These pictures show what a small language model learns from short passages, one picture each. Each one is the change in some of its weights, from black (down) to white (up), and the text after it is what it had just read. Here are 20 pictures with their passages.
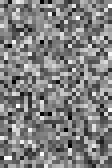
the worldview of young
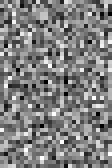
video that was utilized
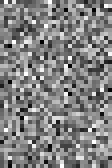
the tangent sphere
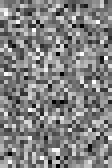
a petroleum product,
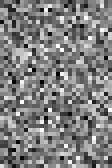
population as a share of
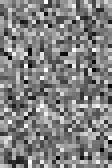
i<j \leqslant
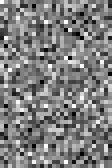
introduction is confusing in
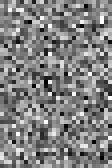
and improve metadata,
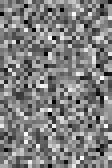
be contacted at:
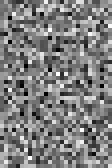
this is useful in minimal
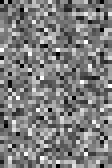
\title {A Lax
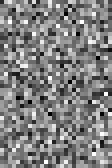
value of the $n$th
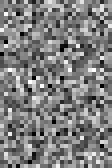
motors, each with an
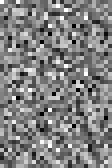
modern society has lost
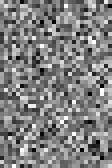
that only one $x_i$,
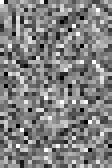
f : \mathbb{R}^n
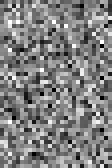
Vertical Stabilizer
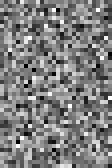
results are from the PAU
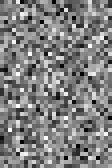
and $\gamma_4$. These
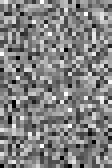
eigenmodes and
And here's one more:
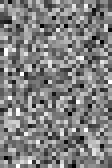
farmer, without being
